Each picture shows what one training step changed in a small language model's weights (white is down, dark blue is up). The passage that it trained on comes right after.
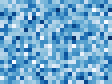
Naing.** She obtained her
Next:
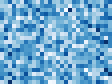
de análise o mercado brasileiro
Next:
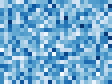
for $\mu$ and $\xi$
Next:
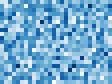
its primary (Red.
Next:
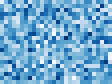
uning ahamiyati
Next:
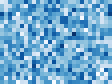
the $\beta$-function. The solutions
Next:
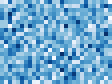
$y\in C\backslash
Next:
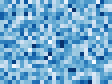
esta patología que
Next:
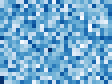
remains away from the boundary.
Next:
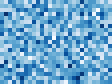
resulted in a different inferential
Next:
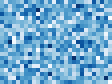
textual similarity (STS)
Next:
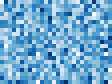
(\ref{v0}) we can
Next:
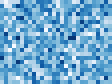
is only one configuration point left after
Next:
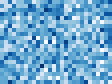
a nucleus $A$ in
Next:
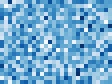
$\Xi_r$-invariant and
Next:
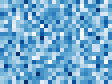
Roberto Barroso
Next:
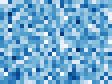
$l\in\NN$ we
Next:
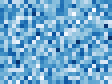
plane spanned by the surface normal and
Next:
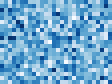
Nobre Revisores:
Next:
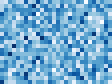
proposed methodology with the model proposed by
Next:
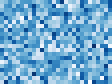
The Core (Third
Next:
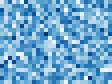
consistently stable. Across all mentioned
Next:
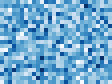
Section 3 describes the tunnel
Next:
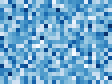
texnologiyalari yordamida
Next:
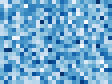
its Stein factorization $\sigma$.
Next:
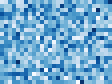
filtered distributions using transition matrices
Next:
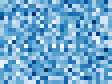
effect on Purchase
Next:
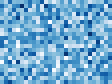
of HMs in enabling
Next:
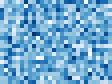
will be crucial for some of the
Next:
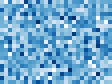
triangle $EAB$ are equal
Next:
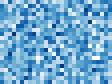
expect the existence of the structure of a
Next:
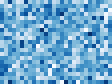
mas desempenha um papel crucial
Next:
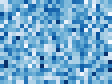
the heating counterpart.
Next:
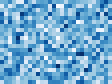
and Fig.4b, respectively.
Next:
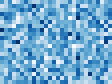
[3] State Key
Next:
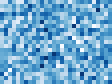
padrão ouro para o
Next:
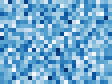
microscopic dynamics and its relation with the
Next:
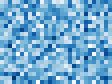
On the other hand, the number of
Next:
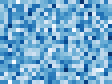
code (\none) for different test
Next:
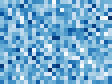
Ю. Алексеєва
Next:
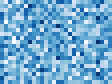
one qubit with an effective magnetic field
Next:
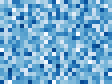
such that $f$ vanishes on
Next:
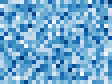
(GHU) scenarios.
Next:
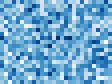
asterisks denote arbitrary
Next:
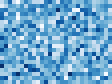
of Harish-Chandra}
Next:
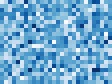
involves at most two group orbits of
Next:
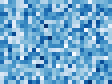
virtud a evaluar las sub
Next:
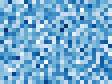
which was developed in the context of
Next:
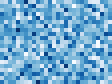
Quoc Viet,
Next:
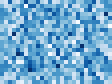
compute the divergence in local coordinates:
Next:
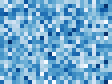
particle mass $m$ may not be
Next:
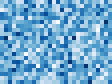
jet) onto to the sky
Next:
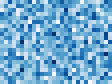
\end{equation} While the
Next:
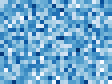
The set $S$ of codewords
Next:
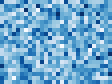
cooling considerations, shown by
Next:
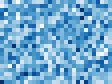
of the cross-entropy loss
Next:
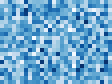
saodat yo falokat
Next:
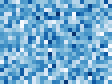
in \(\mathcal K\). Hence,
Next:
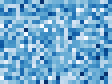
signal, secondary eclipse
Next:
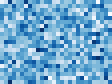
quotient of a given type 2 level algebra
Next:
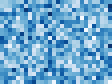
y el Caribe.
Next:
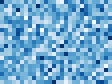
more efficient response. ASP
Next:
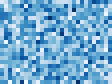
thus summing the measures of
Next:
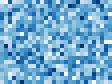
$Pf/k$, see also
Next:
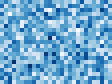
from $\mathcal N_\phi$ to
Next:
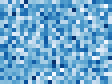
etc. In terms of these
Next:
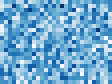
to the stochastic case. Before
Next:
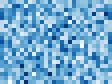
within the shaded region. The same
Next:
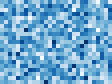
groot. Uit
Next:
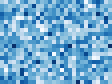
energy and effective mass of electrons
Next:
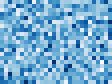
\times 4$ and the dimension of
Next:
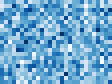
to the actual biases at convergence).
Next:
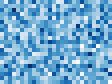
this results in a phase delay to
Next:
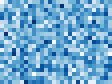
that the maximum number of edges in a
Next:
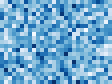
generally holds true, as the
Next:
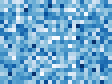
i jakość
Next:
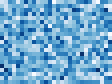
tasvirlarning chizilganligiga
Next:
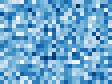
(como margarita,
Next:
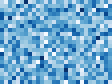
conditions by checking the $A$
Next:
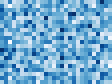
pelo que entendo que análise mais
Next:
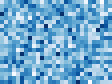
Conversely, if we have
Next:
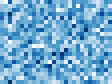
$np$, by at most one
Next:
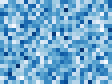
bounds based on norms and the
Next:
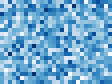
a result, there are in total,
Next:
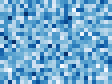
,\right. \] namely, for
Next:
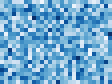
mi adopción. El 19
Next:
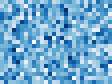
peak of the luminosity function for all the
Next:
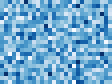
économies développées et
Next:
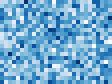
педагогические методы,
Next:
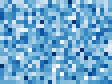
mass of dust depends on the details
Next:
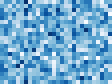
las condiciones más
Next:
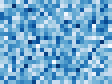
to'qnash kelganda
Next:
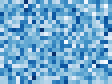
state that can decay efficiently by
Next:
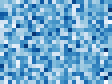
7. *Shavkat
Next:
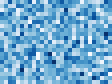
\end{equation} Now we
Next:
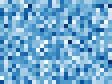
singularities on $U$ and has
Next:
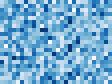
remains the same, this is important as
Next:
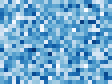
distribution of LMXBs we
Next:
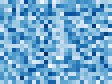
belirtilen alanlarda
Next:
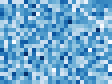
constructed as in Section 3 and serve
